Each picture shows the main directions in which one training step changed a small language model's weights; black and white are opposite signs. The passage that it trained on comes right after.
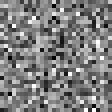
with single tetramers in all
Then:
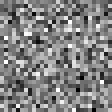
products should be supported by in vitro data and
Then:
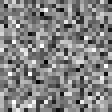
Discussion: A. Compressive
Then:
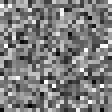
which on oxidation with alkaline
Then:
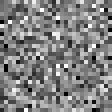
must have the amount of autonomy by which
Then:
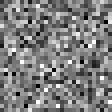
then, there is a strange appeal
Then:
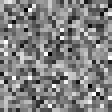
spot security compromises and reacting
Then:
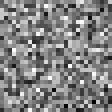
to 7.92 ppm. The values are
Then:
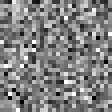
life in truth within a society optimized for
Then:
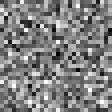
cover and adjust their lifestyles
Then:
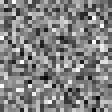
controlling the symptoms, statins due
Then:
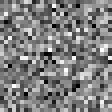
publishing articles in the field,
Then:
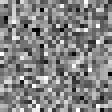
disagree with statement on tourism activities
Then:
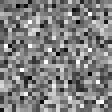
data collection enables municipalities
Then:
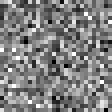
and digitization, which the centre is
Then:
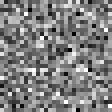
person belonging to an organization. Such
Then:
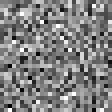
200 km. The methodology proposed provides good
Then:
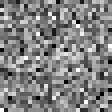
was conducted using eligibility criteria defined before the
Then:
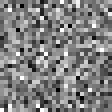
than 65%, the communities become not similar.
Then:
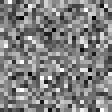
segmentation algorithm relies on spatial
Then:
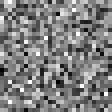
ready to discuss the inevitability
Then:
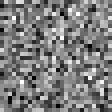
ushered in the era of mass production
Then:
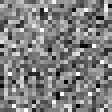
words [5], [1]. They bring
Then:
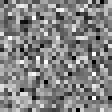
for environmental noise pollution analysis.
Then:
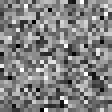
impact on strength possibly owing to the
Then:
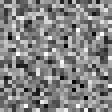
technologies [10]. Energy storage systems that
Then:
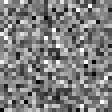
of layers improves the impact resistance at lower
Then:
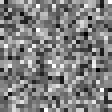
in image analysis. They use *weight
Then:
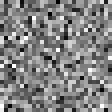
between the treatment and the sampling, which is less
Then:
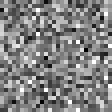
utilizó policaprolactona
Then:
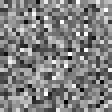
energy source. Recently many researchers have focused on
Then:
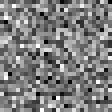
be made with care. Supplementary
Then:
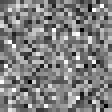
Palanichamy Kala,
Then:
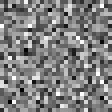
BT, Lepenies B,
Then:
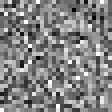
section explores the contexts and
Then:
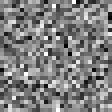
then enter the blood circulation and affect the
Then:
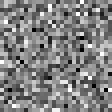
evoked memories of her own intense
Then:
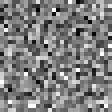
floating-point arithmetic
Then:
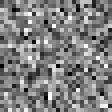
• Medium • Textual
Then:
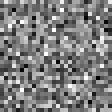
of adhesive media for other two
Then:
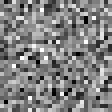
series, we have reported the synthesis of
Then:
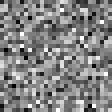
security; - (3) Promote and
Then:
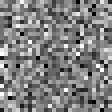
would be drawn to the concerns discussed in
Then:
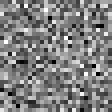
& E × 400 magnification) The
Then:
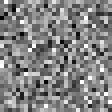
the earliest stage possible will come
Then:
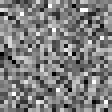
African Nation*, (Enugu:
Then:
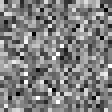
tracking of the coherent
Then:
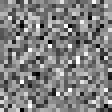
is regarded as 100% occupied
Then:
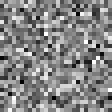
and expert insights. Data Collection
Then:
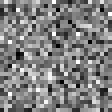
the potential of financial incentives mechanisms of
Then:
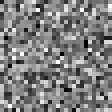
given clinical feature. This is because DM requires
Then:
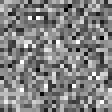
requirements for the design, construction, testing,
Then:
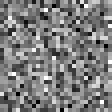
Progress and fundamental changes in language
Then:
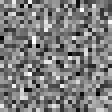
dataset. These data will serve as a
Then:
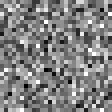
Climate change Gender inequality converges
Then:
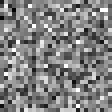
Plants. New Delhi,
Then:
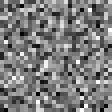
longifolia* Koen.
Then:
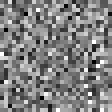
representatives of law enforcement agencies
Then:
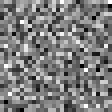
the wet season, 17 species
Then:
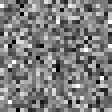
working as sound wave, sound
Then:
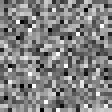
of personal character for living with humans in
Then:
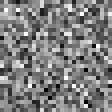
mint treated samples with the malathion
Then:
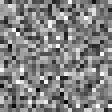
new sites and travel to different
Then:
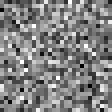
ventilator that makes it easier for
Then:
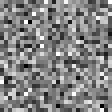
Although the words privacy and confidentiality
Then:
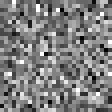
*Hericium coralloides*
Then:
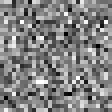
biocultural diversity. Future research
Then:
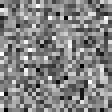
Intention: The Debate Between
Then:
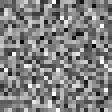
where the validity of Linearization
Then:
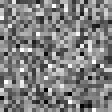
features of the collaborative trademark:
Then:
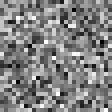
and the PLL needs time to
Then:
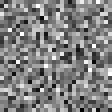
higher than 4 kW rated power. On
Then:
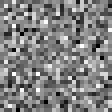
layer and Information solutions layer playing a vital
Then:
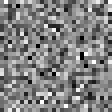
Cite this article: Hananiel
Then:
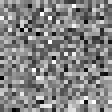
granular media is not sufficient information to
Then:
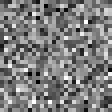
selectivity is an important validation parameter.
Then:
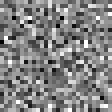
Agency Abuja,
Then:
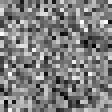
her 28-year-old male
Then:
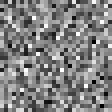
is not known which one happened first
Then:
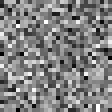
that dynamic 'becoming'. And
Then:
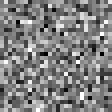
of violence and ethnic conflicts on
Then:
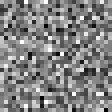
had deep knowledge of the causes and symptoms
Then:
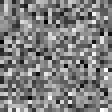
drug release was fast in Formulations
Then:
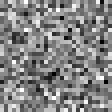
(LAVIS 2009). Unfortunately
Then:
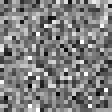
arranged with the optimization of learning
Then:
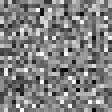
як усталені
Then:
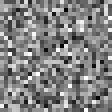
in (4) are not solvable.
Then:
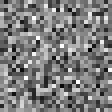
of azomethine group.
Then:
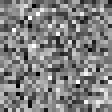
ligand shows some geometrical
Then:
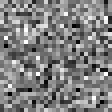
Formal analysis I : Investigation R
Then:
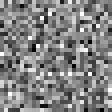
poor outcomes 22.6% mortality;
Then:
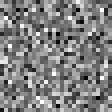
own words, he was a descendant of
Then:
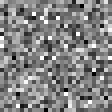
Design (CCD) was used to find
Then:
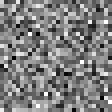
that influenced the changes that were made to the
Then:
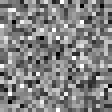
mixture in the milking machine
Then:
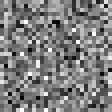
A special material, metal clay, was
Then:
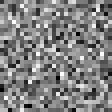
determined probability is hidden which allows us
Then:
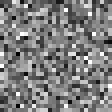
yield is calculated. It is the percentage of the
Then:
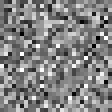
assessment of the unknown parameters of the
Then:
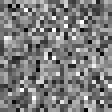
at low frequencies. The detector noise
